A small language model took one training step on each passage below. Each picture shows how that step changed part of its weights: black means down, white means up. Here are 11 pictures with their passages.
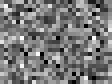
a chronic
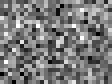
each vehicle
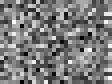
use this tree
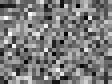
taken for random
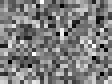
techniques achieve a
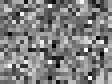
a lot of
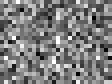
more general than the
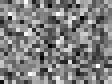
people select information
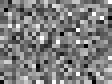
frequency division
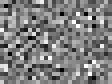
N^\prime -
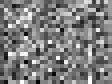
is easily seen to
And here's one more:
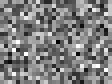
the idea of
